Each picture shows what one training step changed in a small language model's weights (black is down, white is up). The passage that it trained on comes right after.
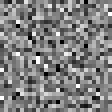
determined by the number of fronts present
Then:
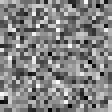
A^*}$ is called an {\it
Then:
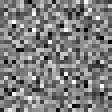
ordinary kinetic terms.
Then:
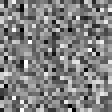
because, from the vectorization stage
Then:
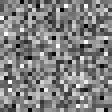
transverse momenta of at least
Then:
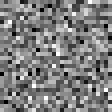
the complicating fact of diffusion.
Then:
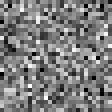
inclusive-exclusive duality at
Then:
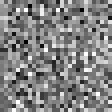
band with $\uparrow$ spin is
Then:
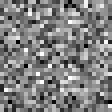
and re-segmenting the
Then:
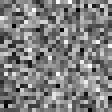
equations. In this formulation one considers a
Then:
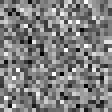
that there is only one reduced graph, or
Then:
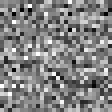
releasing the pulses,
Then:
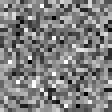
drd\sigma(\theta) $$
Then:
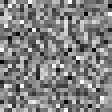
that if we consider the morphism of
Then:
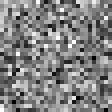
S. Li, and G.
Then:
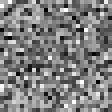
divides $|G:D|$.
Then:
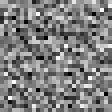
to molecular cloud data.
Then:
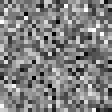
particles. AFM scans of
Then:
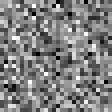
primes of non-supersingular
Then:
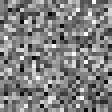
for details). Moreover,
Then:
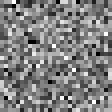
priori, functions. First,
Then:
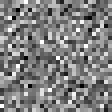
angular momentum operator in quantum
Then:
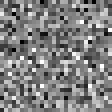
among matrix inequalities, which
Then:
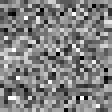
of generality we may suppose \[
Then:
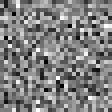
methods of Bogomolov,
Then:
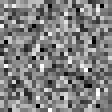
to the proof of Lemma 4.9 in
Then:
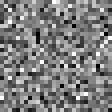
located at the first bin or the
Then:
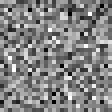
eigenfunction where the energy does not belong
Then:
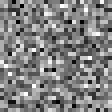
the classes under consideration are closed under
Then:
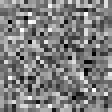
rate coefficients} \newline We
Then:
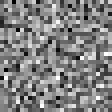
follows. But now, as ${\mathcal
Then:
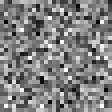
from no limit to 0, 0.3,
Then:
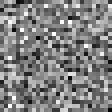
irrational slope, so
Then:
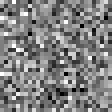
equal and the signs with which they
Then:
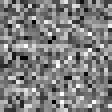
And, for this reason the solutions
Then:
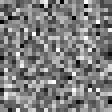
integrable systems by separation of
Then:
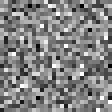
the Taylor expansion of
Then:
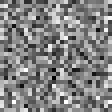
a TBA graph, and a
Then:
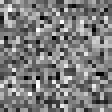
slow rate compared to the
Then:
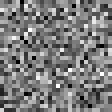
speech and non-speech
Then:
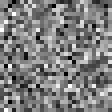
are the critical currents
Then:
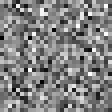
Power & Difference & Power\\
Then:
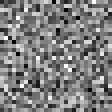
Smirnov. Its meaning
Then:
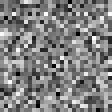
process until there is at most one $y
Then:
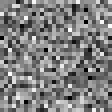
the semi-martingale structure
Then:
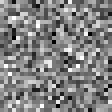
the mode in free-standing
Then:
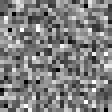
given by \bea A \amp=
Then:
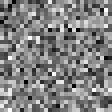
such that they satisfy conditions $i)
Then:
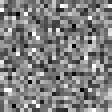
Einstein's gravity, where
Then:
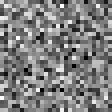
Shixin Zhu}
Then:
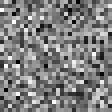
states by drawing basis coefficients from
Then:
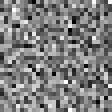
For any integer $(n, A)
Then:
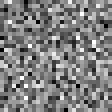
satisfies (9). So, if
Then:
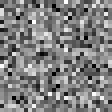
each layer of integral kernel
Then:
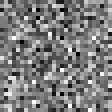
improves the conditions mentioned
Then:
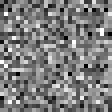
large $q$) Bragg
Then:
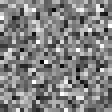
have the same expressions as Eqs.\
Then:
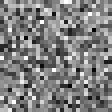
$\Delta\lambda$ was about 3.8
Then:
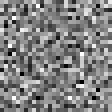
as the initial safe set of
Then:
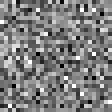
Let us consider $m$ SC
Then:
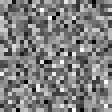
value of the mean local field on the
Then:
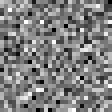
lower-upper triangular matrix with
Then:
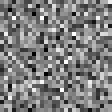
from the perfect fluid
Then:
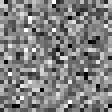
the rules of error propagation
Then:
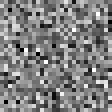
two computations. The first computation is with
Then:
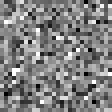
for grade II tumors which may
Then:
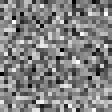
$\sim1$ pc, corresponding to an
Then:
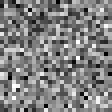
by respectively $\alpha$ and $\beta$.
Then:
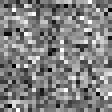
\textit{business models} that
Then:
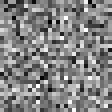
transformation: $$ \xalignat 2
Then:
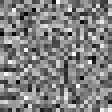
integrals determined by the distribution of
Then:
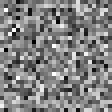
neutron widths from 100
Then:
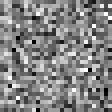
2) let $\mathrm{j = 2k
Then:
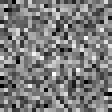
mentioned technologies
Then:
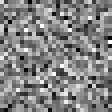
study the action and the energy densities
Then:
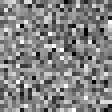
solutions: \medskip $ - $
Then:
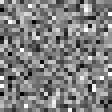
description of the universal
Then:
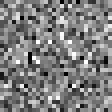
the Doppler-shift
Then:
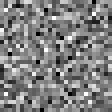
obtain\begin{equation} \left\langle
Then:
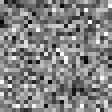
input. We develop general formulas
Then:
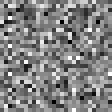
the photons come from the transition
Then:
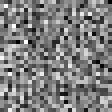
problems is the high storage and
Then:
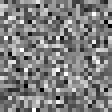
are distributed in pairs around the
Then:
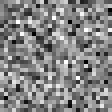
a power-like factor that is
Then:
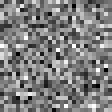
of the zero branes away from
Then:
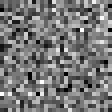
the sellers would have purchased
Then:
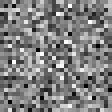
the very interesting relationship
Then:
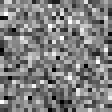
is the equality. In this paper, there
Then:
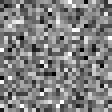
of 1:10 or worse.
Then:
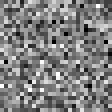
we start from the sum rule
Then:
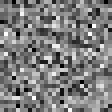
A.1} and dominated
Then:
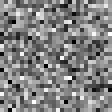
very much dependent on the minimization
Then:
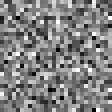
current is $<$ 1 mW.
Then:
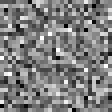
order in the coupling constant. The
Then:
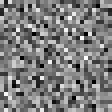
scheme is used, one cannot
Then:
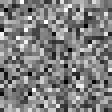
Preventing tampering of
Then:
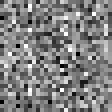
\end{equation} the difference between the
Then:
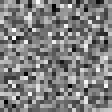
coding into concepts. |
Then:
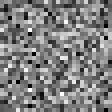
\underline{Problem 3} :
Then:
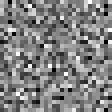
homogeneous, $g(\Sigma)
